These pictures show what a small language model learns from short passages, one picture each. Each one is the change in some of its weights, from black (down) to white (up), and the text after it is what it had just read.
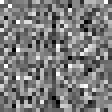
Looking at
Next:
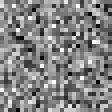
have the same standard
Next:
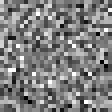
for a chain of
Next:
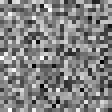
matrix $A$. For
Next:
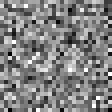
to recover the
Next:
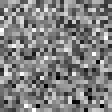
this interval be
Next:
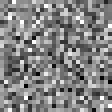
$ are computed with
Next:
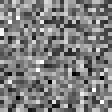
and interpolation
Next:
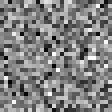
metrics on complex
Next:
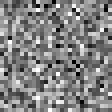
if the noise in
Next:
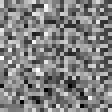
with each diagonal
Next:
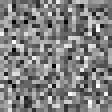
focus on the
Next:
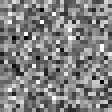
Sciences and
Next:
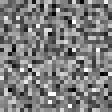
working with the pair
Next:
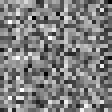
sets. When such
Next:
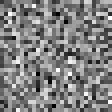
involution of type
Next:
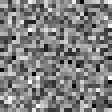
terms of $f$,
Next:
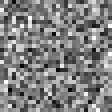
legs of the
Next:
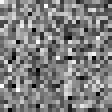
there exists an element
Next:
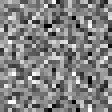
Now one can
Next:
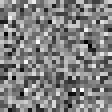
points converge to some
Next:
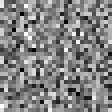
first map in the following
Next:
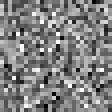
node {M};
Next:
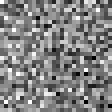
or $x\ne
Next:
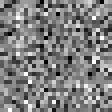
countable family
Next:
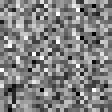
natural number $n$,
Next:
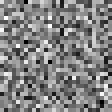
analytic in
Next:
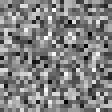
again by Proposition
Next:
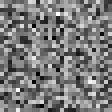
related results). In
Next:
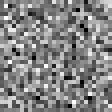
care. If
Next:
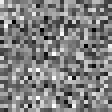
providing a
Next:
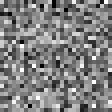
projecting a process
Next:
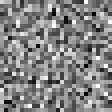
according to
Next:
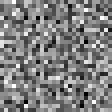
appropriate to
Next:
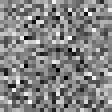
{\em inside}
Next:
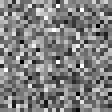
only consider the limit
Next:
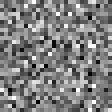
new vertex of
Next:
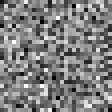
any way.
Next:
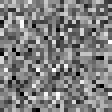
does not correspond to
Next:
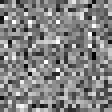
is advisable
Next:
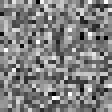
all theorems and their
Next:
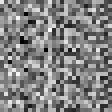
the error in
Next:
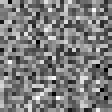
products without
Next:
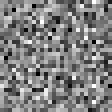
filter with a
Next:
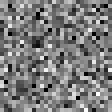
as desired.
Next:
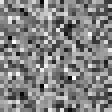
the end of the
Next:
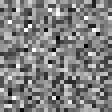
possible sets of
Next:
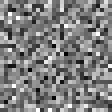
for scale of
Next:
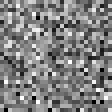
dimension $d$
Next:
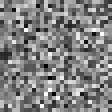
stable set and graph
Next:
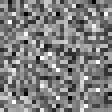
space of pairs of
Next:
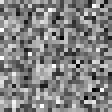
large enough the functions
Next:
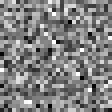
The non negative
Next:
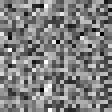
with the set of
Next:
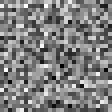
equation to generate
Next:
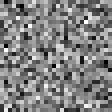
not included in
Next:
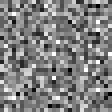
class of polynomials
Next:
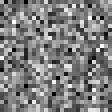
geometrically the isomorphism
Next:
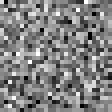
a closed subspace of
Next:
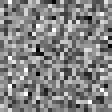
\right)= \nu
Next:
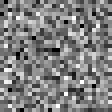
In view of
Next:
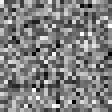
kind of a
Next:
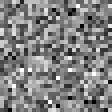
simplified and
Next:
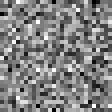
some affine
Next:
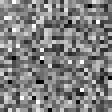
and $k$
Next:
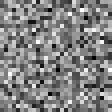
order they had
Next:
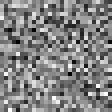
to Existence
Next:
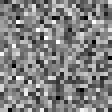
more stress that
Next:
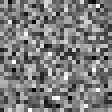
space of curves}
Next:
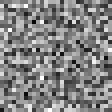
to use the normalized
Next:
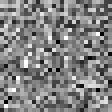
polynomials from their
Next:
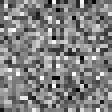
or not. The
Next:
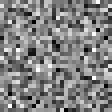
of the tower to
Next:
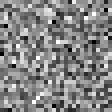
is finite. Thus as
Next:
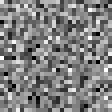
action of an element
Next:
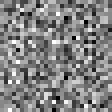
A general family of
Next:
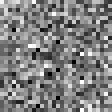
First we want
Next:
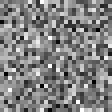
property; this will be
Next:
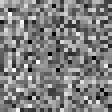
we will compute these
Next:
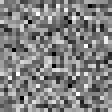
and a finite tree
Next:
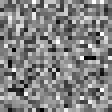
edge graph of
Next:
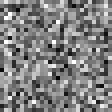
In this case, we
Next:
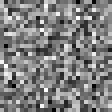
be a conformal
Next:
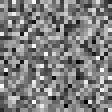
condition $(5)$ of
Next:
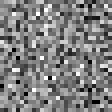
adjacent if
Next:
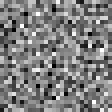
between manifolds,
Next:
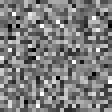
sequence of jobs
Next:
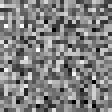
observations by
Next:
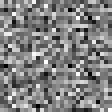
four problems :
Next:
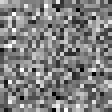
$\alpha$ is a
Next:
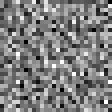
orthogonal group
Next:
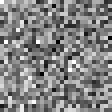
we consider the following three
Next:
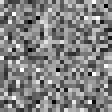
the adjoint of
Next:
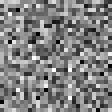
So far we have
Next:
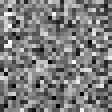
In our case, we
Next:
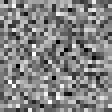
on $D$, which
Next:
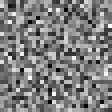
part of corollary
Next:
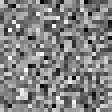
\Omega \rightarrow
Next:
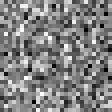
a module into its
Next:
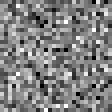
t) \subset
